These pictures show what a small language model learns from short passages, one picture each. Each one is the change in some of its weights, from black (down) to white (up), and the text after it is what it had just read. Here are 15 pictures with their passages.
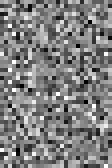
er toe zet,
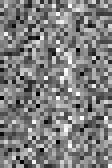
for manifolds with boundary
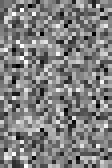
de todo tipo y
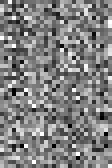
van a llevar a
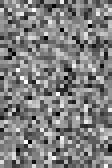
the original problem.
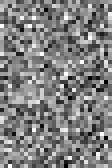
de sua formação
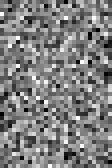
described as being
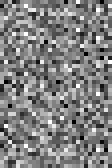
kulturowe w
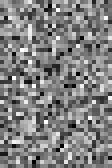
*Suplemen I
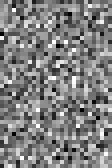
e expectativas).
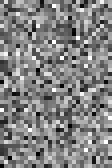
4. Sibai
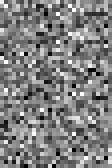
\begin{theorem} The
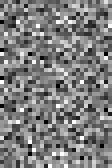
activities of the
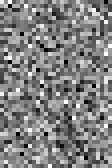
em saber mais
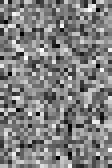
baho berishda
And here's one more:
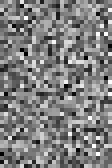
order to recall this
